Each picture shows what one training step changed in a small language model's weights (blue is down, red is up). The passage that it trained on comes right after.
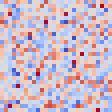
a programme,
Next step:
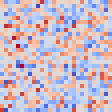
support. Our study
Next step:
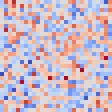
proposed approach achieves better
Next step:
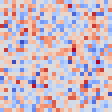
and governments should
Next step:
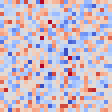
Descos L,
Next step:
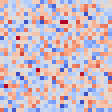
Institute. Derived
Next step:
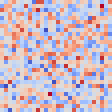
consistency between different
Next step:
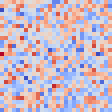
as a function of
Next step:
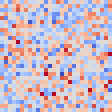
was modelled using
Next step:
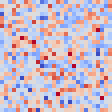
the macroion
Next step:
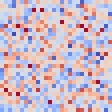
MBL phase
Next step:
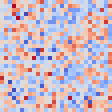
classification results show
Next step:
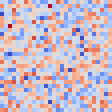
the principal quantum
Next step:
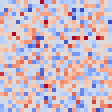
that a dramatic
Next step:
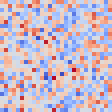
and compute test
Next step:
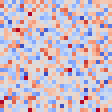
interval $0 <
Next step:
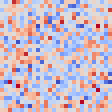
of magnetic field plotted
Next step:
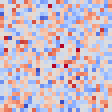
the refraction
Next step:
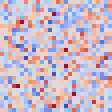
We have studied the
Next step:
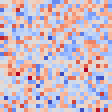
as speed of response,
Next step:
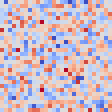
speaker. Data
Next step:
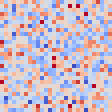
nominally 220
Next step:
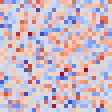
modified to include a
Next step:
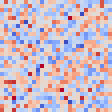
Highest educational
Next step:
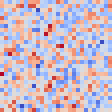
to navigate
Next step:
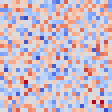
absorbers of the
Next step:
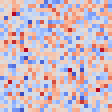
connected by 6 edges
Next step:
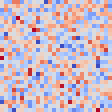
have greatly
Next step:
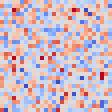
On the other hand,
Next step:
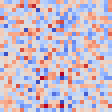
to prove the symmetry
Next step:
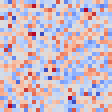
occupies a special place
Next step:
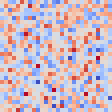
sustainability with a
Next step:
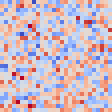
secondly, there are
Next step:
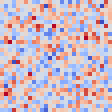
tenth of their
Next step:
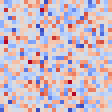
depend on the quantized
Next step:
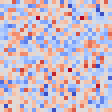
unimodal and
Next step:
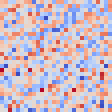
than the center of the
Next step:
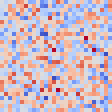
solving the following equations
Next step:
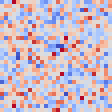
is painted
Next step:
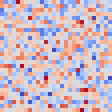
beam. Beam
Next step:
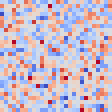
the total spin states can
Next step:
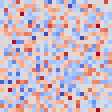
(uD) edge
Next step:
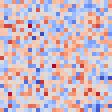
concentration. This is
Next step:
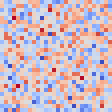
with respect to which mass
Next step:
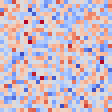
starting from 2016
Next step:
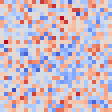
composites offer
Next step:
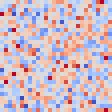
are examining potential
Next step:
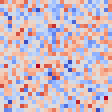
trained and evaluated
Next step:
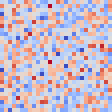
the implementation of the
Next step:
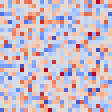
$c$ is determined
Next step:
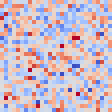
from the night of
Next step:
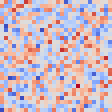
at the mean-field
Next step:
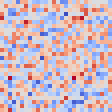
treatments. Here's
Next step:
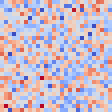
& Maka
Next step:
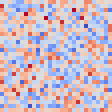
types of surfactants
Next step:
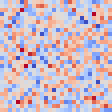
may be a likely scenario
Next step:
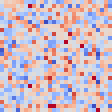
category question on
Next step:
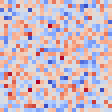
image. Based on
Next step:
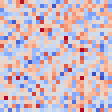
when the rate of the
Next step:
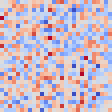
in academy
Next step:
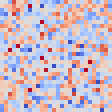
three blocks without
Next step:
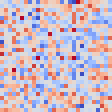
the passage relevant to
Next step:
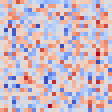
nonlinear responses
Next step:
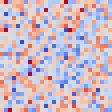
him from different
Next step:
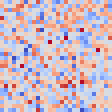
that his defects
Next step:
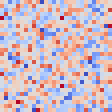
B, in addition to
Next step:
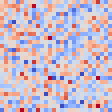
attitudes towards the
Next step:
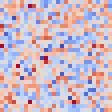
potential in sectors including
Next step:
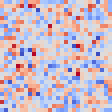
to sulphate
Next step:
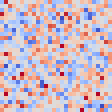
desired profile and
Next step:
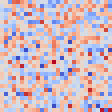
sampling algorithm creates
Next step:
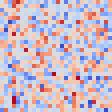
masses are given by
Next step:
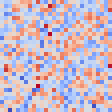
not just of the
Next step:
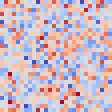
shown in correspondance of
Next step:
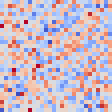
large $N$ one
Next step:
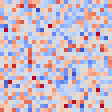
to external beam radiation
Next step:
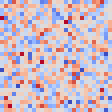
has become an integral
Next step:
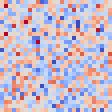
a grossly
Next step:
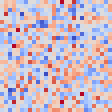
alcohol along with
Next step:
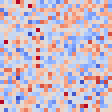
value of the rate of
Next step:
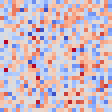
shows that the efficiency is
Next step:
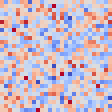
isolated from
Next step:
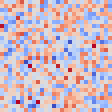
constraints; and so
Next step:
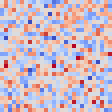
negative shift of the
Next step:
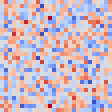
properties characterizations and possible
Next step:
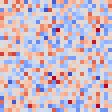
accessible range of
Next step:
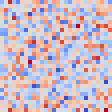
specifically 50 simulations
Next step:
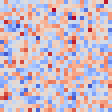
available to rescale
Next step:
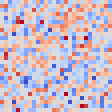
To enhance the user
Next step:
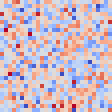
best gender pair and
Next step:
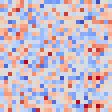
losses and the overall
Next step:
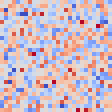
force, strong interaction between
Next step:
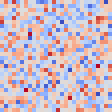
heart's and
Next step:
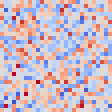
of panel. Fig.
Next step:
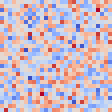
among invocation
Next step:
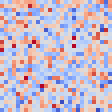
of a chiral density
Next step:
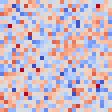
a grant for research
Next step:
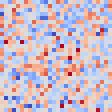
the re-use of
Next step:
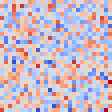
of the proposed model.
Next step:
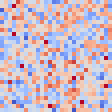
only for studying
